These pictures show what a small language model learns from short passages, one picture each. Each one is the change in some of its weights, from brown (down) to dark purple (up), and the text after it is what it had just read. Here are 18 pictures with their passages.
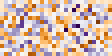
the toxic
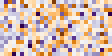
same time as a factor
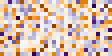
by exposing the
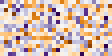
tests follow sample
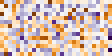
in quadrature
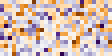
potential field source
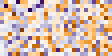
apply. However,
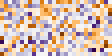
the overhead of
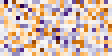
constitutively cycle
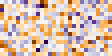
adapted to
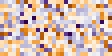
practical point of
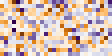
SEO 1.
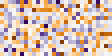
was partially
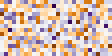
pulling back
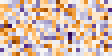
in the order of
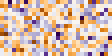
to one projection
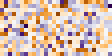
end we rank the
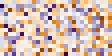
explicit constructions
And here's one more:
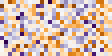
led to the
